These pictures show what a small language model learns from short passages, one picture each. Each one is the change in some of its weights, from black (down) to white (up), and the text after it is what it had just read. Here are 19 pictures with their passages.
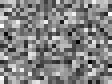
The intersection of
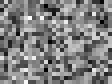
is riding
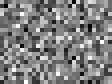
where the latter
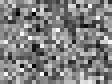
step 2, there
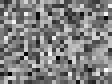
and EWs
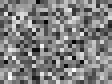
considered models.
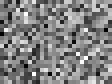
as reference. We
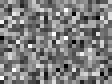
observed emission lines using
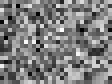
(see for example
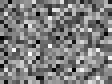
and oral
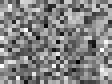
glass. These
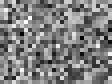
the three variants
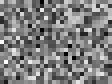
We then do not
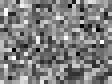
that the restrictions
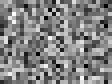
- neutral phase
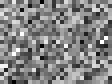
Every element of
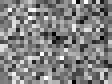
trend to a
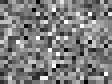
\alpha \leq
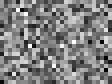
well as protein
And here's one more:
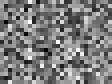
statements are
